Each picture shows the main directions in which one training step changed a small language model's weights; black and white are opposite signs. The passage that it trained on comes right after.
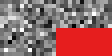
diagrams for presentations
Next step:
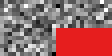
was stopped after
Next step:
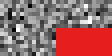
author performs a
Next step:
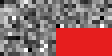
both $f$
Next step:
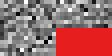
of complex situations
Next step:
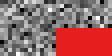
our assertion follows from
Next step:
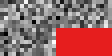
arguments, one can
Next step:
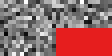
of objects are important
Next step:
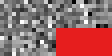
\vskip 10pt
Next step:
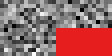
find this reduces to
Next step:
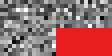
isomorphism and the third
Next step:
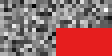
basis pursuit
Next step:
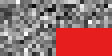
Second, given any
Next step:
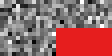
the order-unit
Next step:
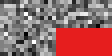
examples proving that for
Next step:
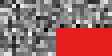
the category of Lie
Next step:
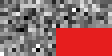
and all other
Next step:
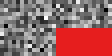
on Cartan domains can
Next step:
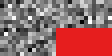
much faster than
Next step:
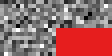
$p \in
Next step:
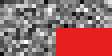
Note also that
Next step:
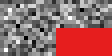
cell $C$,
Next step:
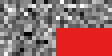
d\tau +
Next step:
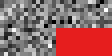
a closed subspace having
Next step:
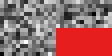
asserts that all
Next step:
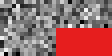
the finite state
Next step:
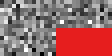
the first part of
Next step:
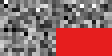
to the other as
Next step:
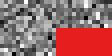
of disks in
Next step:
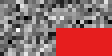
$S$ are
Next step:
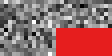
actions} We now
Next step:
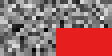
consider the following Cauchy
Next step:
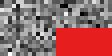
the study of the
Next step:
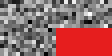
geometrical and
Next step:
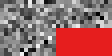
there are two
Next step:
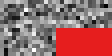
) \leq
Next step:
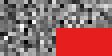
19 are known
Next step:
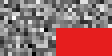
by the formula
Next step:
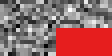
$n$ is
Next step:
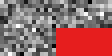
not require these two
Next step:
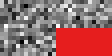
be approximated in
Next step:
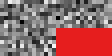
signs of inequality,
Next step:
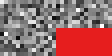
this note.
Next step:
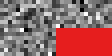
and power flow
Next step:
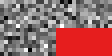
$f$ outside
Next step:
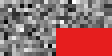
, we proved the
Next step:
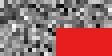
take $(E,
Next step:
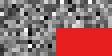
sequence of inequalities
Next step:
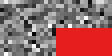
We have thus obtained
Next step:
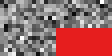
proved the following
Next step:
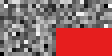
already made that
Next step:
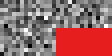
on the initial state
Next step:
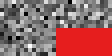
sequence, we obtain
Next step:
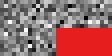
space of rooted
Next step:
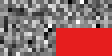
\sigma =
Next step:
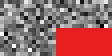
numerical simulations show that
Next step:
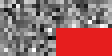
the lemma.
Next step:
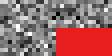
$h$ will
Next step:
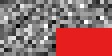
$k$ be
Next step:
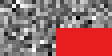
the section's vertex
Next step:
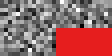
and variational problems.
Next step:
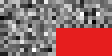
non-trivial rest
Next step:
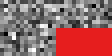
group. Let
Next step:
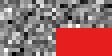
positive $\tau$.
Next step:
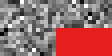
Data Lake
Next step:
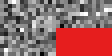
selection mechanism for
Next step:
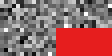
the following recursion
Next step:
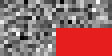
of copies of
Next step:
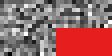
can be seen as
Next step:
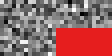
point out that the
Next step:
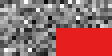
symmetry for all odd
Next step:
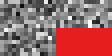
similar to Theorem
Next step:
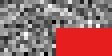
arises from the restricted
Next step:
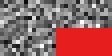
of the horizontal and
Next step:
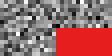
of the flow of
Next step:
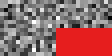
models. However,
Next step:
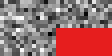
Green's function of
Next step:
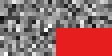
number being the flat
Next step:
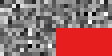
the set of
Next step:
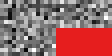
constant sign.
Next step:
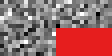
well known that,
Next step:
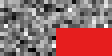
since the problem is
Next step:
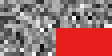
is a polytope naturally
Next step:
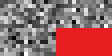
genetic algorithms
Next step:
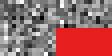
0), then the
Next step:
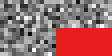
are different. An
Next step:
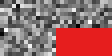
the adjoint action of
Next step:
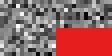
present bound is more
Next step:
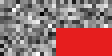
c$ is
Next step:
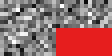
and may even be
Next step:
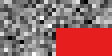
In this section,
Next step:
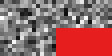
local existence and uniqueness
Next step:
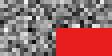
of a matrix whose
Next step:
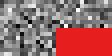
construct an elementary sequence
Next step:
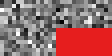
the calculus of
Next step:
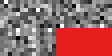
to $N$
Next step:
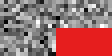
is as follow.
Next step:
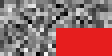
construct, in a
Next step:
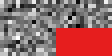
fixed point ( see
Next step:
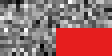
reduced output compared to
